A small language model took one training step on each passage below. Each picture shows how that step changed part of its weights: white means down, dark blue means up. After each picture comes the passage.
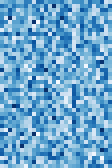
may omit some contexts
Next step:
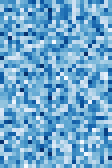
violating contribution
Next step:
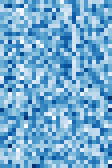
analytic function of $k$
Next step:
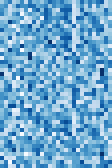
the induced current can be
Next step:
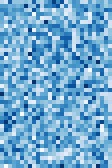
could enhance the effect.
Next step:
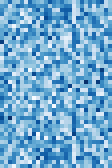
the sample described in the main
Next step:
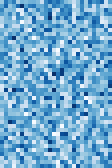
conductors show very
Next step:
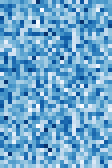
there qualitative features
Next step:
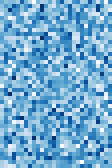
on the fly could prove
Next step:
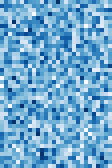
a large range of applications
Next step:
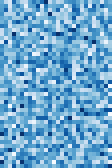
rice corns, see
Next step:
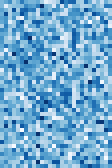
of Illumina
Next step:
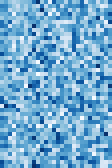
matrix with time-dependent elements
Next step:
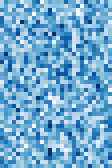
complicated three particle case
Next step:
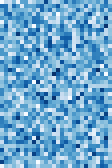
case of the triangular
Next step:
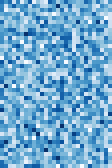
way. Studies
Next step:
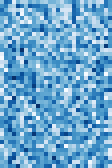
investigating identifying any
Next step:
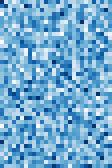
demonstrates that an
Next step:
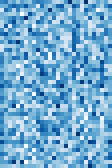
energies out of the
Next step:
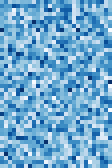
factorization for ${\pmb
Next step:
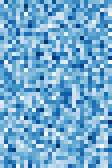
paid attention to.
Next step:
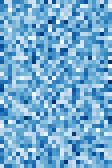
arrows, respectively, along
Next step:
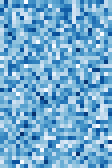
dependence of other relevant
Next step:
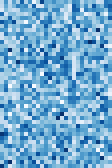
splitting is shown by
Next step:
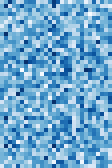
water suspension similar
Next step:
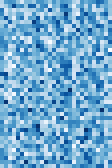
obtained: \begin{eqnarray}
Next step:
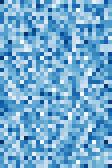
argumentation, and
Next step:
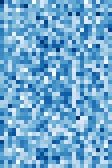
the inlet of the
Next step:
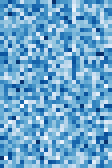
asymmetric unit cell
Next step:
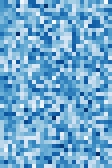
while recent accurate
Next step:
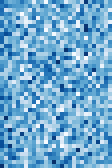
the Jasenovac
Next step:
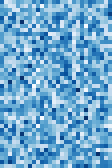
on when the trapping
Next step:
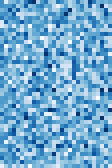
state $\chi_k =
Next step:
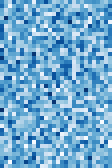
Boussinesq equations of
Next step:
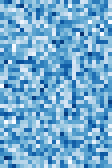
a two-brane
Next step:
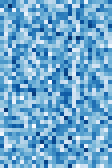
calibration rms
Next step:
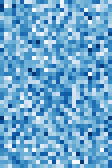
the antineutrino
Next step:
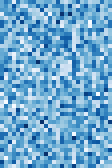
the electrons in the valence
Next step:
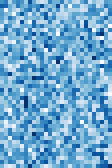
area is consistent with the
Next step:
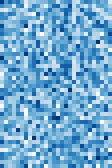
BRDS system derived
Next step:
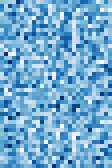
taken into account.
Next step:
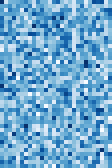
It can be seen that for
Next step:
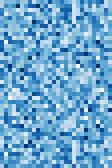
because such a relation should
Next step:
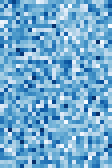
also compares a {\it
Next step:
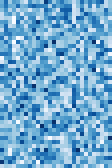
temperature dependence of the lower
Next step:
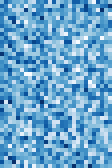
unitaries for the
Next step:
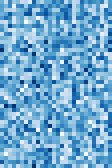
with Context-Independent
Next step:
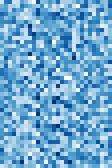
quantum field theoretical models
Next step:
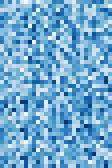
soft SUSY
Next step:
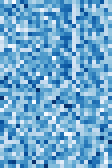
The negative inverse
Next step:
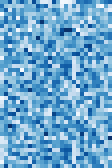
locality. The core
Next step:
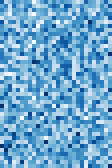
Na atoms which include
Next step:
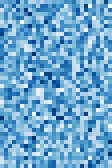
that our calculation agrees
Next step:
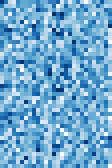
conventional mesons
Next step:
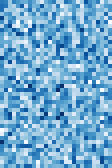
a particle is assigned
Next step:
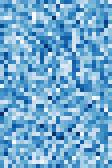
of the Bessel functions in
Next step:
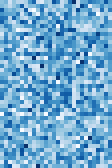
the edge score,
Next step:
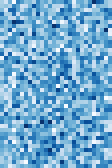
paper with the correct layout
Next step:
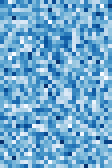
the survival probability for
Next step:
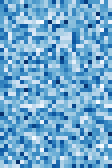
(white arrows in
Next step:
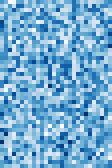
degraded inputs:
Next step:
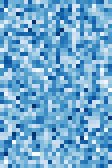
a method is explained in
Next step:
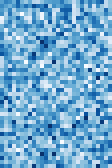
behaviour of the structure in these
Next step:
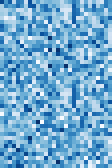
symmetry, we approximate the main
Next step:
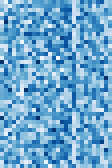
coordinates.}. The
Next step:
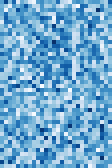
the end of the process.
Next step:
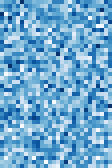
mention another
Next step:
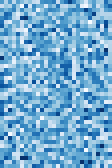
using OSPEX
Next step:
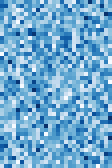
important effect of $\mu$ is
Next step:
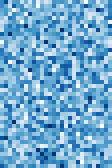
flood level data of the
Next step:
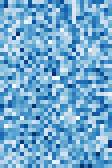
is because the indicators are
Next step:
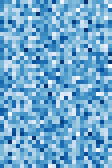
(2,1) state with
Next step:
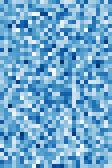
the subcycle analysis
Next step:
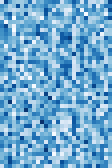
inconsistent counties with
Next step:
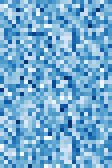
same conditions. ##
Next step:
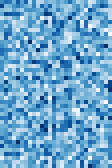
within the Hill radius of
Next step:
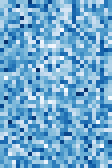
any order in perturbation theory.
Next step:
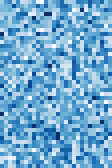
state. Note also that
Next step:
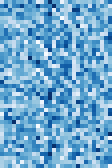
3-form configuration does
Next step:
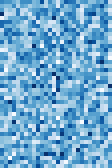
first attempts at
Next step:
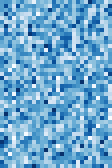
approach stabilizes
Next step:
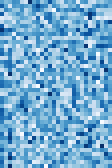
3D $\Z$ gauge
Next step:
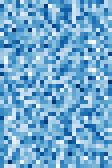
to timeshare the
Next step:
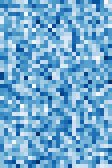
% related work For this
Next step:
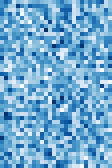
in band structures obtained:
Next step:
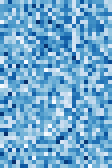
of quantum technologies:
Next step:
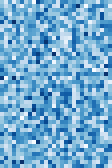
without the need to include
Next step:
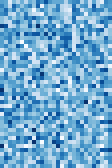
matrices firstly. In
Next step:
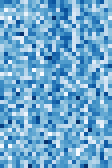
prompt presented each
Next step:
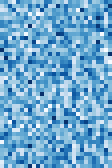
expansions. We deal
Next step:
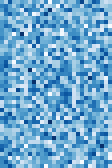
Sun and moon calculated
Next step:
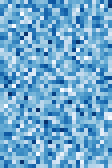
the background and exposure
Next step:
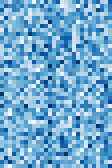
approach, the new model allows
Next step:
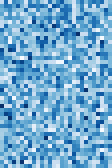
would be close to the ratio
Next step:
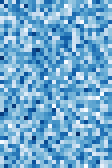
based on their modulation types
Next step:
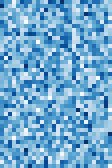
includes the definitions
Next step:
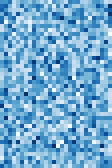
operator is diagonal in
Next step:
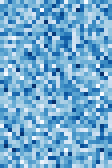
we assume the symmetric coupling
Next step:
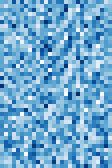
of patches for the
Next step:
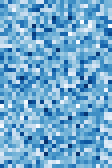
Matter \textbf{20}%
